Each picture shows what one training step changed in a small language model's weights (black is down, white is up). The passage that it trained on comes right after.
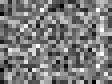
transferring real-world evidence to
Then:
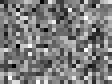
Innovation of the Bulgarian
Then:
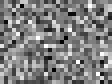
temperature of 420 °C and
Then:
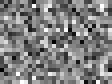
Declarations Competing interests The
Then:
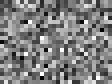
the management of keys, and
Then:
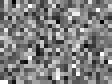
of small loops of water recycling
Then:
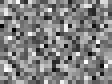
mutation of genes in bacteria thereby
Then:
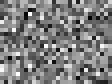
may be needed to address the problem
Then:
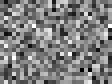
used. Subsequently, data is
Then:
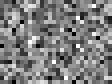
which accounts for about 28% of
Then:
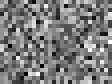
save time for students and teachers
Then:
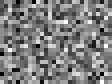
"from red to white"
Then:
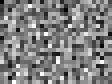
with deep learning and image processing techniques
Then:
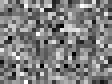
such as a fully fixed end will
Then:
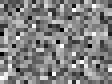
virtual machines by using
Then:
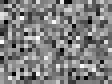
Cu Zn As Wavelength
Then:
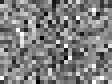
human-centred formula levels
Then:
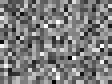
Keywords: Community acquired
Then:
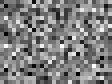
civil protection. The developed structure was
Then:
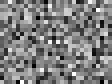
common (series 3) and
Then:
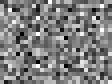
Indexes and Boundaries.
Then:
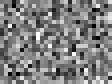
scenario where he/she could have
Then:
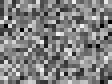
at the calibration dates,
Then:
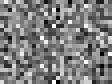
for large-scale clearance ±
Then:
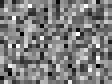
with a variety of surface engineering
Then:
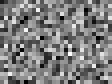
was administered and twenty
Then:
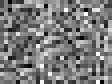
occurring more frequently in females
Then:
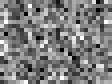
and N. It is important to
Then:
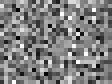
capitalist countries, while the main
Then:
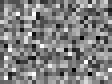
foreign elements and differentiate from
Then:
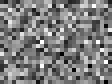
measurements in each room was very
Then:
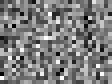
Bodily kinaesthetic
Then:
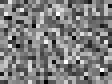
iridium(III) at
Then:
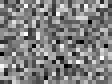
aspects like structure, form, scale
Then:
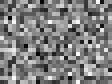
and directions for future research.
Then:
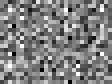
United States - Hayes,
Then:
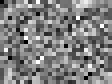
on agriculture are profound.
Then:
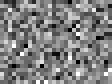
five questions which was subjected to face
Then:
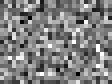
the Republic of Tajikistan
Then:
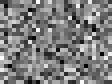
refers to the following activities:
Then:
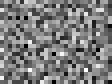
skills in teachers, increases their
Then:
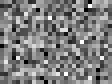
'Readdressing the
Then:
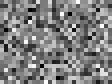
newly discovered nations led to
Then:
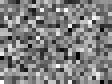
been carried out for the whole
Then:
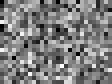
by this study can serve as
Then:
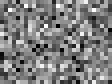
compared to landscape-scale habitat
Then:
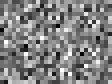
the specimen, and propagates
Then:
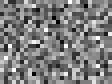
less inflammatory response in TPE
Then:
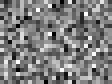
prospective study was conducted at
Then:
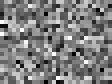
to solve the commercialization and
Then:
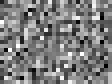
can be applied to all its
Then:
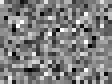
study x_i^+
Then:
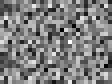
the evaluation set. The F1
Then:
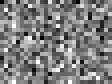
and (8) are provided by
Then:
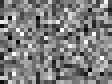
paper to support this statement,
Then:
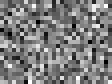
reliability of the questionnaires. This test
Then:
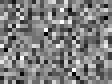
KENYA Korir
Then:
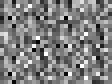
of India, the total population of
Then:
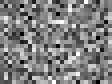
Plastic Recycling.
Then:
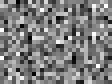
\sigma^A)$, where
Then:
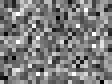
analysis.The study revealed that the
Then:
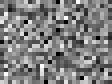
the urban context, got affected
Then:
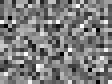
in one place, on a
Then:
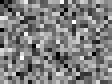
(ii) Financing &
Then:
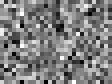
that lignins obtained from a
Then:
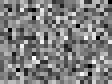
allowances) represent more than 40
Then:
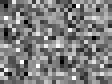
The study discusses the experience of
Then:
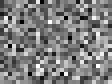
and being able to do something
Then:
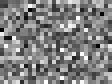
have provided external links to
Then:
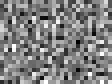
intellectual, De
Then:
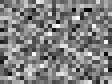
fluorescence photography is
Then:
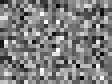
the value, the more developed the
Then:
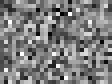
the threat analysis results. Threat
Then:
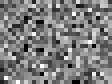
student has randomized alternatives to
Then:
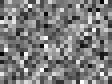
is to demonstrate the possibility to use
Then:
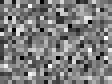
and Technology of Coolants in
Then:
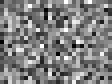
the surface of tumor cells or
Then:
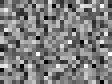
know, in addition to the human
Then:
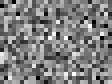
immediate receipt of the
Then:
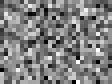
the total design cycle [1].
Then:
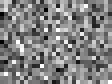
of change and anomalous
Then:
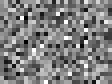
compared to rest of the studies could
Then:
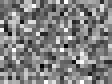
which helps to minimize errors and
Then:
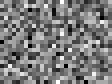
you for your participation in the
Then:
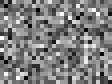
The goals of the technical work within
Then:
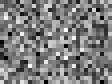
STAR Initiative was designed to
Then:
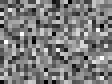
applicable at scale, posing a
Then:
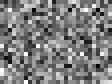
highlight the areas important and make
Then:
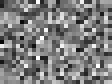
the internet also brought a major shift
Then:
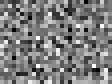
Feng Kaiwen,
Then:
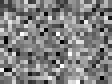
the money supply and circulation based
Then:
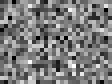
on the use of an ESO
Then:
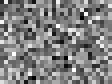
more numbers of features will make it
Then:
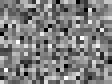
laid the blame so far
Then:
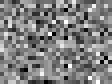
air gap thickness between the collector
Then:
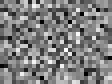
Turkey Submission 846
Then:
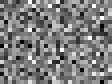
alcohol was mixed to obtain the
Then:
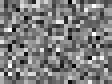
bridge, revealing a
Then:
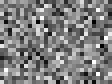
intended purpose of the formal possibilities
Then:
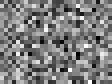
current international law and the assessment of
